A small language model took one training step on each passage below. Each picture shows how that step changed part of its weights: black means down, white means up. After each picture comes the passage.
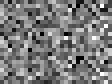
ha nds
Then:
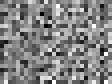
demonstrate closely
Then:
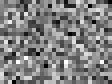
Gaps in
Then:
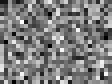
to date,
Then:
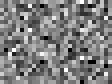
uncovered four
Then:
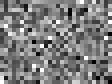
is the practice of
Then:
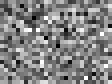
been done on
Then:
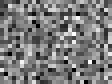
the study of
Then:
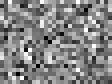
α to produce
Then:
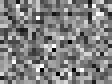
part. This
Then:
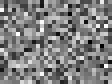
record, the
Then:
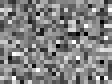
total of 91
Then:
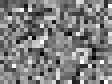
revealed that gender has
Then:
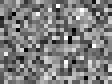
generation TV.
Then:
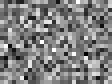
to bit value
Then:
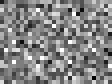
collaborative learning space
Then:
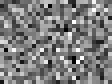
between soil layers
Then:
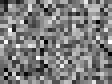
to be social
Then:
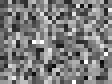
response to a
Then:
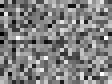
Analysis for the
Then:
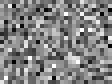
surrounded by
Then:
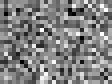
optimism that one
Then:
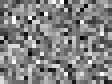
who are adept
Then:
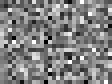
organic responses to drug
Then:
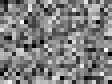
to have been
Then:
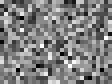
temperature affects the
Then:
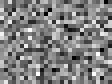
drug exposure.
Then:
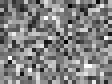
even the virtual
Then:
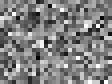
"from the
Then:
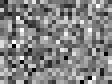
and Engineering
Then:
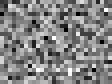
the initial conditions.
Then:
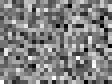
exhibit higher
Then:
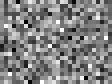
with this, the
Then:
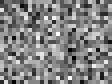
recommendations, as
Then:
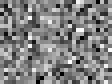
there is a
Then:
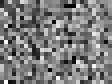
data services,
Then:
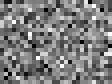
out to be
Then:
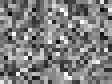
semen and
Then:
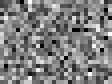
carried out.
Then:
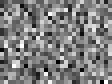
validation would not
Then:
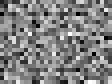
the paper published in
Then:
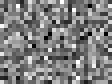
from training examples
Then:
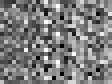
students' academic performance
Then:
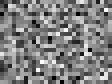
the growing global
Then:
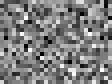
was tolerated
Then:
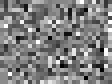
is consistent with
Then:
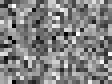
in Benue
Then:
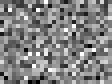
individual experts
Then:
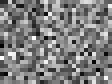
importance of maintaining
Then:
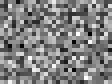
of current accounting
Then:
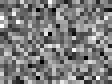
between Dynamic
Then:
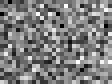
of understanding how well
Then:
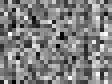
data, variability
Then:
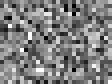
to 60 % and
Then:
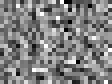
line from a
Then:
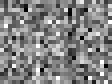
is as follows.
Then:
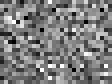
The information available to
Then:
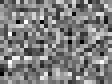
world and start another
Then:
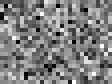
you would like to
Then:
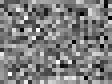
was carried out with
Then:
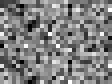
access publishing
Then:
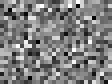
including three medal
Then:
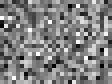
variable to display
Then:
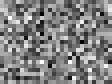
skin diseases
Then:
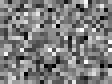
is known to be
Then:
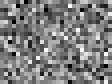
Using the concept
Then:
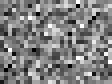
halal tourism
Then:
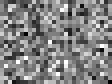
way in which
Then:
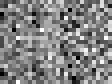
the hydroxyl
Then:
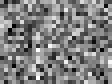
in lung cancer
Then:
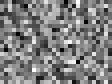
order to create a
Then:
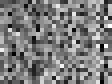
study, performed
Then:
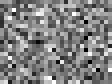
includes annotations
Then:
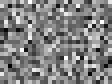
to notice that
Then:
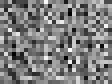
approach, in order
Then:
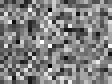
compositions and
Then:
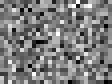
plantar heel
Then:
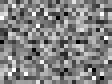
the metabolic
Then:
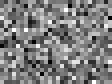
linear relationship and had
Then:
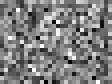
performed independently
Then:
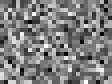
single dipole
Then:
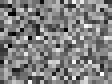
The 3D
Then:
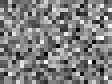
modification of
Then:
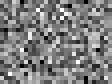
to build more than
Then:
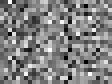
graphics systems that
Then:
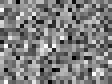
properly. He
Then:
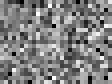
as an hour through
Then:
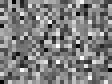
values of isolated
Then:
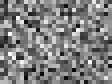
and some of those
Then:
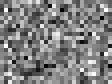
first assessed to
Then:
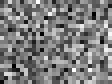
days collect
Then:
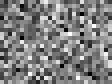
use additional direct teaching
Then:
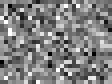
line (maximum
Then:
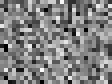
from new technologies.
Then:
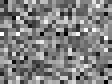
and a detailed
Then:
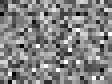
the studied models
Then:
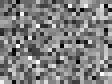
significative for a
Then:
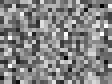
observe the
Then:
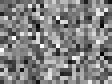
Day 0.
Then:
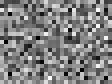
area, so that
